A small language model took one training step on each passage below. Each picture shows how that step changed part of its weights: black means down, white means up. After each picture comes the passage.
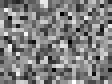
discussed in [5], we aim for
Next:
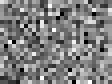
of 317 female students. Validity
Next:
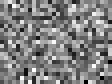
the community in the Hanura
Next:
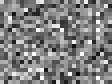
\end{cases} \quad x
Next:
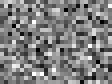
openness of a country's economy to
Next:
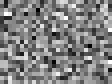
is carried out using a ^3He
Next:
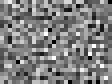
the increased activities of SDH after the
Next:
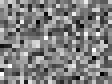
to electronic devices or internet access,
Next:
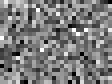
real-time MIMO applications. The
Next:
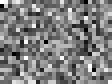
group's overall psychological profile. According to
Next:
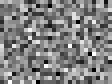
Knowledge and attitude scores reported in our
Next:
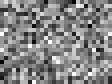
as incentives are not intended to
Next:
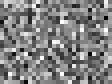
entails analyzing the measured concentrations of nitrogen
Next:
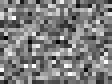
25fps. Figure 1.
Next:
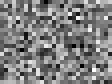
that the rich pheromone edge
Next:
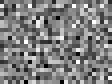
or of departure of the rays
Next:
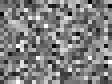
using KBrO₃ - KBr
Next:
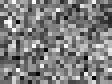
then is comparable to China's
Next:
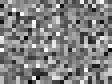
action (which can be put into practice
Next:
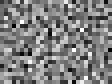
the tank, pit and
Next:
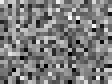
to African continent.^[7]
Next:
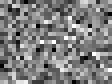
Inventory Management, Personnel
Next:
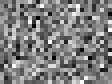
prison services; the media and general
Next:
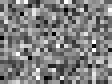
it was hours longer" (p.
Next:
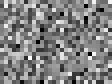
ambiguity in the concept of
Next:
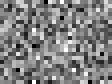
Of *Mucuna
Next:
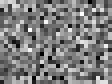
a practical of all the subjects learned in
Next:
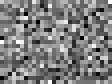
of the oral cavity is formed
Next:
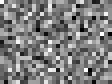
and studies at the level of isolated
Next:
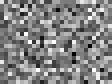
(up to 4 cycles) if
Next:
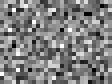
ecological snail species groups among plant associations
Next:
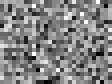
second set of four lines for the
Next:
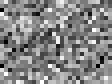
are identical, and C is the
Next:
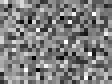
Department of Dentistry, College of
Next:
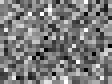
and new projects should have common standards set
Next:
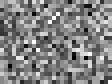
can be gained, this occurs when in
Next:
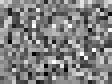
advantage. The green image enables the company
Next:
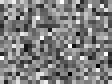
scavenging including hospital waste
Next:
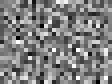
results in an increase in the efficiency of
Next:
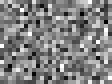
of doses and amounts, and
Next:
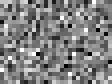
materials, dense-graded
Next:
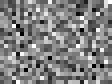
ROP and about 10% of
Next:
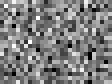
supplemented with the equation of state
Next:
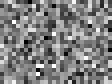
LCA include the definition of goal and
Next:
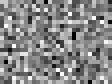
markovian switching and
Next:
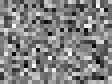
conceptually grounded template for
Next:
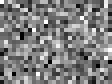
IBM XL and GNU
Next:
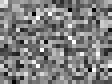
need protection. They are like exam
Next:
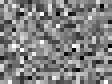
and pine forests](#) -
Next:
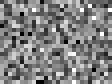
ATP (adenosine
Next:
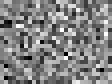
is "salim" —
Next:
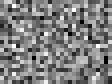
the missing and others, the
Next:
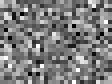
[32]. Based on this, it
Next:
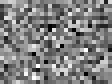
on students' academic performance also the teachers
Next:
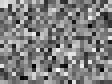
more. It also helps in managing human
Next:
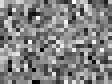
been calculated. The structure of
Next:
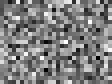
policies develop the flexibility of evaluation processes to
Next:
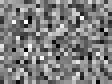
Medicine, Nursing & Health
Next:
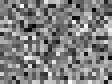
Testing Using Standard Laboratory
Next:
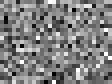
Partial Crosstalk
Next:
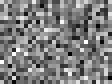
of group- and value-related events
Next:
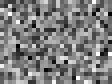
important factor in the long-term outcome
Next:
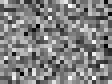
the complexity is high. Tsai
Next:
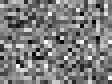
of a single parametric m-point
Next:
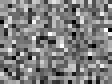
collapsing all notions of value
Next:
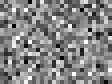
Space Station and must be integrated
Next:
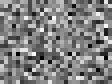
has changed the education system, including
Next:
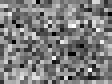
using air pumps equipped
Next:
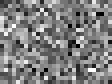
use. Legally, doctors
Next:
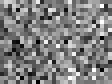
its high potassium levels;
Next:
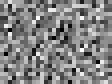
existing problems and their solutions in this
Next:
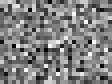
a compulsory adjustment to maintain
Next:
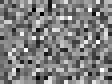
and adaptive to business planning and managing
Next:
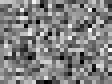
of those affected, free medical facilities for
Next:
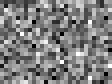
opportunity for undergraduate university students to
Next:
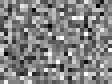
campaigns that would take into account the
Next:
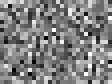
clinical antibiotics in curing diseases
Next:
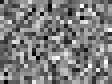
and discussion and wrote the
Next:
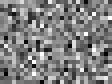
factor contributing to the successful
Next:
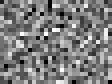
and skills and fill significant gaps
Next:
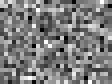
well as the information used to assess
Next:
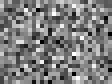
endure their suffering and see it
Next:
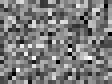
between AP and sensor node
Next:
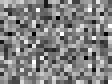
teachers in public secondary schools in
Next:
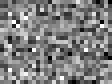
future sub-6 GHz 5G
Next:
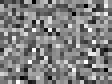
leadership style of the principal, while
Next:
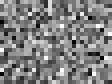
individuals and known as genomic estimated
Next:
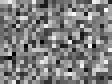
for developing deepfake detection models that
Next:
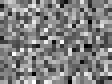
educational process will be effective when the principles
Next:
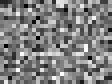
no implementation of machine learning model on
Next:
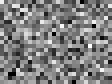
(2000). Adsorption of highly
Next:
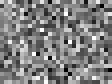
Rose, S. C.,
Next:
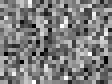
electrical, optical, and sensing components
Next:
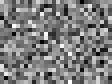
The current version comprises a control module
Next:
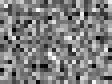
towards different otic fates
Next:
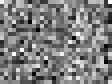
Journal of Physical Chemistry B*,
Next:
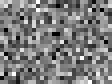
engagement are listed below: 1.
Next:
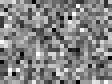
Usage Background New York
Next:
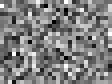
it can be seen that, the performance
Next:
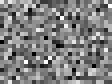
100%, front lining made of
